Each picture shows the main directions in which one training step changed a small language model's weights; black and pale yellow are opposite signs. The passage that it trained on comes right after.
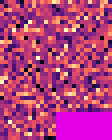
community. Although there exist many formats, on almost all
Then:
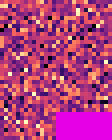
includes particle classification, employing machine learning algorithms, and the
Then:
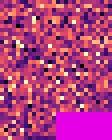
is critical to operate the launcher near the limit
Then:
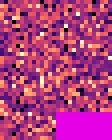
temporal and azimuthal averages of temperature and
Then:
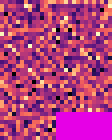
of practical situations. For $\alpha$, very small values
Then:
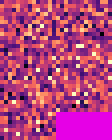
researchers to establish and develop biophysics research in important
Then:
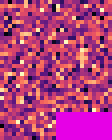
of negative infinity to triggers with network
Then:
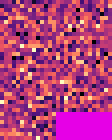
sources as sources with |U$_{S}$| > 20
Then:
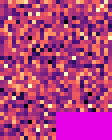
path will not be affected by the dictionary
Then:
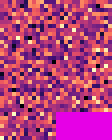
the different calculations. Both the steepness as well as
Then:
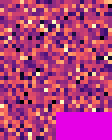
in the context of multiwavelength and multimission photometric
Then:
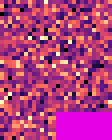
respect to switching stability, while organic molecules stand
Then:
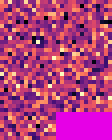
m_\Sigma } \left( 1 - \frac{
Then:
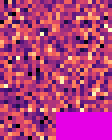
possibility to infer it from the modelling of the
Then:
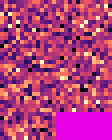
a subset of the state space represented by $\goal$.
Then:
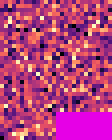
can roughly estimate the temperature $T$ in the
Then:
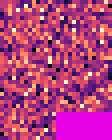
in the first (second) excitation cycle and take the short
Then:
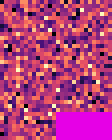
in complexity is expected, since the size, shape, number
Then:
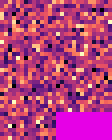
preheating mechanism, and so forth), the
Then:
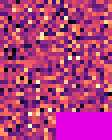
the cyclic permutation of the quantum spins or
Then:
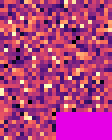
whereas $\vec{T}^\prime_{m^\prime
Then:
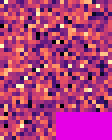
\usepackage{hyperref} \usepackage{graphicx}
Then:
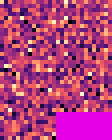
to its main-sequence companion after evolving off
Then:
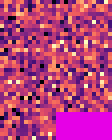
by dissipation of magnetic energy via magnetic reconnection
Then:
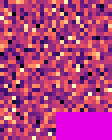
effective for identifying vulnerabilities, they cannot provide the formal
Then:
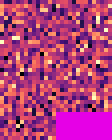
of its stellar mass in the last 1.5
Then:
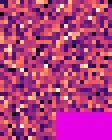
adaptation. *Proceedings of the National Academy of
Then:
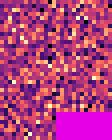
iteration starting at (i). 2000 iterations were applied in
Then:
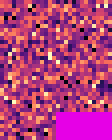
Muons were identified by scintillation
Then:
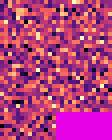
imply that there is no analytical expression for the Lagrangian or
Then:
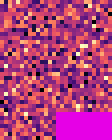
The Hubble scale during inflation is also low as ${\cal
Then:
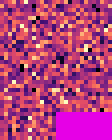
In the context of the RVM, the parameter
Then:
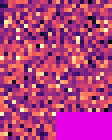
however, is exact for all $T$ and is not
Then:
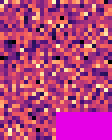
of magnitude lower than that of the best-performing
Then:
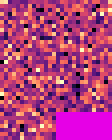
the method does not significantly differ for different population sizes, so
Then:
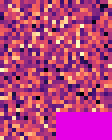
nonlinear because it involves mixed conduction in $\Gamma$ and
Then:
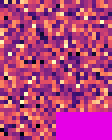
{Phys.\ Procedia}\ }\textbf {\bibinfo
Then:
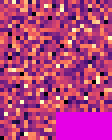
calculated expected squares of contributions of individual amplitudes to decays.
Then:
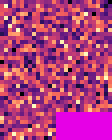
both values of $m_{\sigma}$, the critical temperature increases
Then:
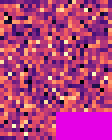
s) in order to achieve a good signal to noise
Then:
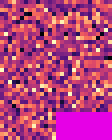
1547~nm gain-switched pump laser
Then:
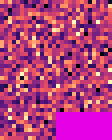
component with the $k_z$. The negative
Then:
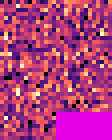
$c_{0}$ by making it equal to one in
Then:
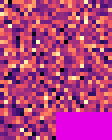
0 $, we get $ V^\dagger \psi\phi
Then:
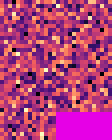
IPTG response of Eq. (S17), but
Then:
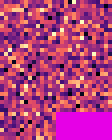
theory. Part II. The complete dynamics}}, JHEP
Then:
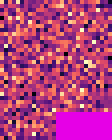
over realizations and homogeneous direction $x$.} An alternative definition
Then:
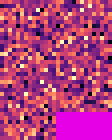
named the Short-spacing Interferometer
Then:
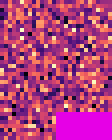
accompanied by a low carrier density, should
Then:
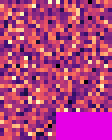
-- which is, of course, bounded by the physical volume
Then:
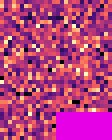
operator $\hat{K} + \hat{G}$
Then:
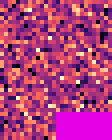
better understanding. Prediction of time series is one of
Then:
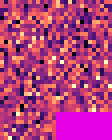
coefficients $\bar{a}_{k}$ for different values of
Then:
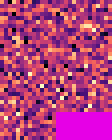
melt. For solution growth processes, the solute molecules
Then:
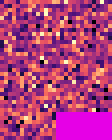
by mentioning a couple of conceptual
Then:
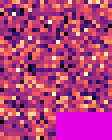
sample of molecular outflows from sources at different evolutionary
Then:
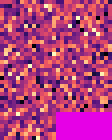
I.~R.~Klebanov and
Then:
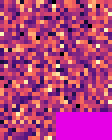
plus 1pt \partopsep 0pt plus 1pt
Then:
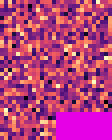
$D\geq 4$ are covered with the recent
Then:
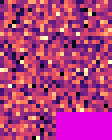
of extremal, codimension 2, spacelike surfaces
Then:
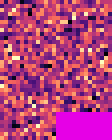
unentangled spins. In this article we study how an
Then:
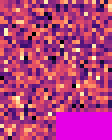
of magnetic susceptibility was measured on Quantum Design Magnetic
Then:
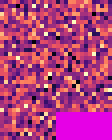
and BWBE/iterative decoder;
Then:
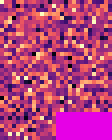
in the cell collides with the $n=1$
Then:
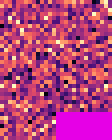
$s\le 1$, we can strengthen this
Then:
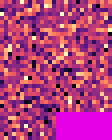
the optimal rates that eNodeB sectors should
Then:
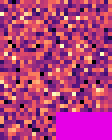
to point resolution of 0.17\,nm.
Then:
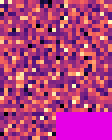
preserve the degeneracy of the bright excitons
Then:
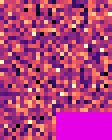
(top panel) and 6 different grating periods.
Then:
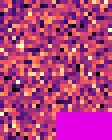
counterparts, $\rho_{L}$ and
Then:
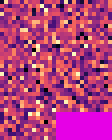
On the other hand, the kinetics of effective models is
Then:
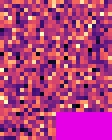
\caption{A really Awesome
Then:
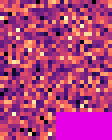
thread half-width $L_{\rm t}$, times
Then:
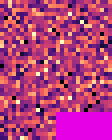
which time} the system becomes dampingless and the
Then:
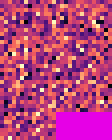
more systematically by concentrating on their intended purpose
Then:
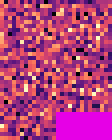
Exploration of Radio Astrometry
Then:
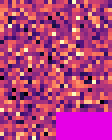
capture radius to be equal for all particles.
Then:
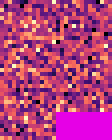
disorder configuration, rare events can alter the result. As
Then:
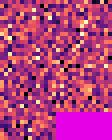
sites on standalone Y1 and Y2 molecules
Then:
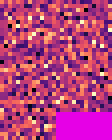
$\Gamma_2$ assumed to be doping
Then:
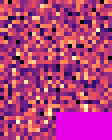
position with little or no opportunity to participate in
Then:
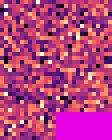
what makes it sufficiently long living. If its lifetime
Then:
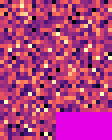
multi-GAN methods, and these methods taking longer in
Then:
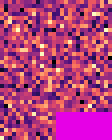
avoid possible distortions from the hard MECS
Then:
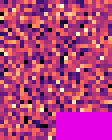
offers a compelling solution to the crucial challenge of efficiently encoding
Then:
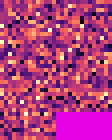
and (\ref{Robinb}). Hence, the solution
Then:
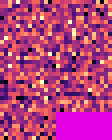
, $$ which can be rewritten in the following form
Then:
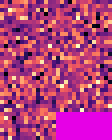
\begin{eqnarray} E = m\left[1
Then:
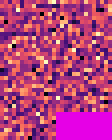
of the 19-beam receiver. At the beginning
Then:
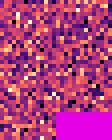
forces are massive quantities while accelerations are massless quantities. More
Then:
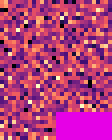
when it comes to evaluate the good and make decision. We
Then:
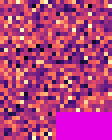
that captures all the uncertainties that are related to the stochastic
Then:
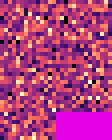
in tree level graphs. Hence, all the contours
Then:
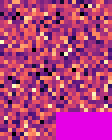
Eq.\ (\ref{Eq3}) is qualitatively similar
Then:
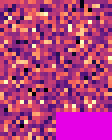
TDI, the notation $y_{ij}$ indicates
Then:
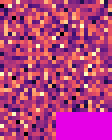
object are received which is the key quantity of interest.
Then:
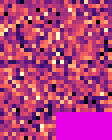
of debris disks detection in scattered
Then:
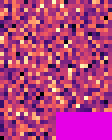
must be determined. Because the geographical variables utilized
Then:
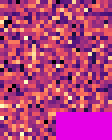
is located in the first quadrant. An improvement of
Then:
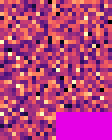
-ve $\Phi$ for underdense and
